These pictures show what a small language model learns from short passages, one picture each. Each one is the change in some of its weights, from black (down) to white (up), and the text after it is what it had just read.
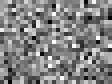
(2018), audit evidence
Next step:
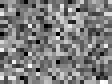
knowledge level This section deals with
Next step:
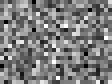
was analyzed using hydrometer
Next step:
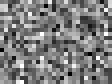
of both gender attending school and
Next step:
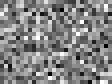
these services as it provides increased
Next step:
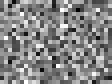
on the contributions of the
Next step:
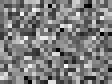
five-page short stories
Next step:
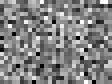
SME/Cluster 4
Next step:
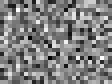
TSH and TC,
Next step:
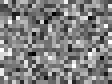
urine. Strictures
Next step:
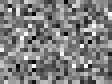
insight, cohesion,
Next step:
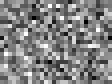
controls improved from day 2,
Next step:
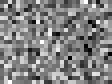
different knowledge areas to encourage
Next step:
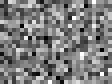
better soft tissue
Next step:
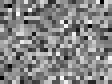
Chandra⁶, P.
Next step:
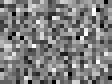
and the Sun (Van
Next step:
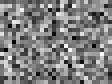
which the heater is located,
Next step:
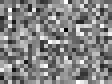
not succeed in regenerating
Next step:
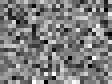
2 specifies optical measurements
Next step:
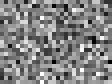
PD HVFPD
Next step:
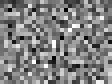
mM were displayed in
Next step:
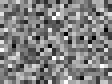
allometric growth, while
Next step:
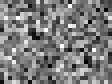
primary environment for the natural functioning
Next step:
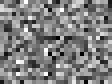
for in-service
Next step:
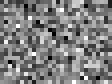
for this study, where a test
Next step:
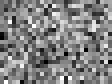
reduce the entrainment rate
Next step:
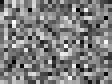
Mapping and Analysis, five
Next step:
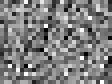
and in all settings, in
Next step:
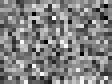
the car's lap time on
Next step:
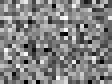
to the moisture,
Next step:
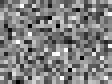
dimensionless Curvature
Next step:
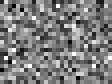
and randomised controlled trials
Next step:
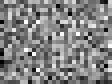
Newnham et al.
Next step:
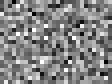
through its whole extent. In the
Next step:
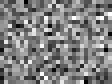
applied to develop IDF
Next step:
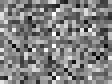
education. This result is statistically
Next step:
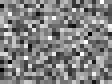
In 2019, the first TIM
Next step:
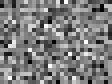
of energy associated with tidal
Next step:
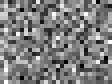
variations. In addition, some
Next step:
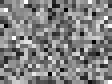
BS which will for instance
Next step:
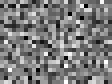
approach takes inspiration
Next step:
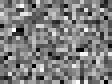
baseline, all participating
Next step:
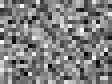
applications in fields such as drug
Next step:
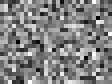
of information about graphics which give
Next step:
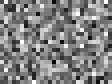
the project to ensure a successful and
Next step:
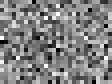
were considered to be flowing well
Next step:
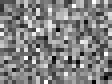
due to the friction in
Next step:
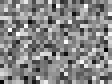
to the territorial units reported
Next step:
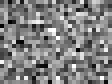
information about fencing tree
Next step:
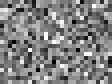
zoom technology effectively in
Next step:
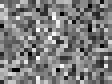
resilience of cities by
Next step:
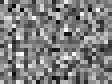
and the consequences of using
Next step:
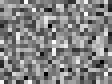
of colds seem to
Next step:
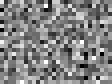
all our applications are real-time
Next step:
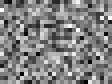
then the mobile phone application will
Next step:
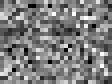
least, with the remaining two
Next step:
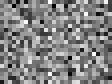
of the following NAPCS
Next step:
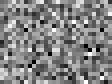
Animal Welfare
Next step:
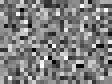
is a workflow platform
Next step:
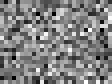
& editing. LL:
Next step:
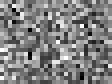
establish the diagnosis. Moreover,
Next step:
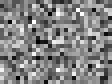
CONFLICT OF
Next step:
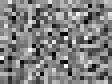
Engineering, Chien
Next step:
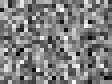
out of the count again”
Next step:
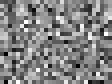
me that their experiences were
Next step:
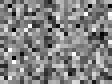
Indeed, the residual
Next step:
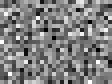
is increasing and becoming a
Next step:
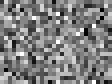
and cities for better earning
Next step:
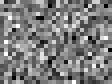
Lower β phase content above
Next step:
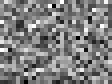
Sex Number Percent
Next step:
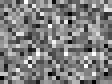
insurance as well as the
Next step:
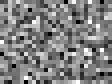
literary work that satisfied the
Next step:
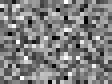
controls, understanding consequences
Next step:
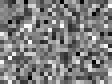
of missile logistics
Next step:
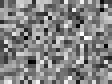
it minimizes the need for additional
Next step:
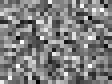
2. It is seen from
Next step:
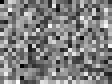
friction force values were obtained
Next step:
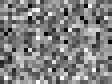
conversion or prediction of
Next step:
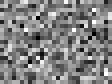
eight (8) key
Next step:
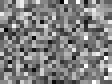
how wetlands, as key
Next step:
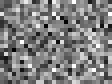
group: rabbits were
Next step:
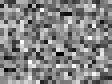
the results of the steps that have
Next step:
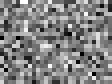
of local breeds and
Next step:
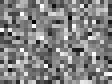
a lower vertex. When a
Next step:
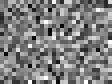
artist Torgny
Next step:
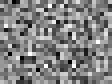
set of mechanisms and tools to be
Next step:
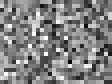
diagnosed in clinical practice.
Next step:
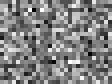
water regions. Seaweed
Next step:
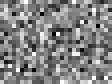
from solved, without a single
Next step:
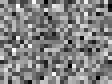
of countries representing this trend.
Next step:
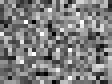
on a music streaming
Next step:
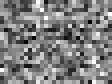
internet access and computers without
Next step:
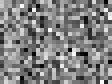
prominent mass lines at
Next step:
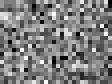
cm diameter in a standard
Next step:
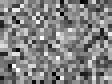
that local community self-defence
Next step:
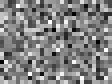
soil related emissions. Our results
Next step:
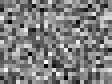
stimuli onset),
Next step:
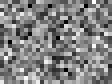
content of the transmitted information on
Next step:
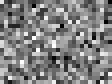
become progressively stronger for
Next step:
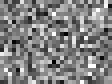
box to enter a question,
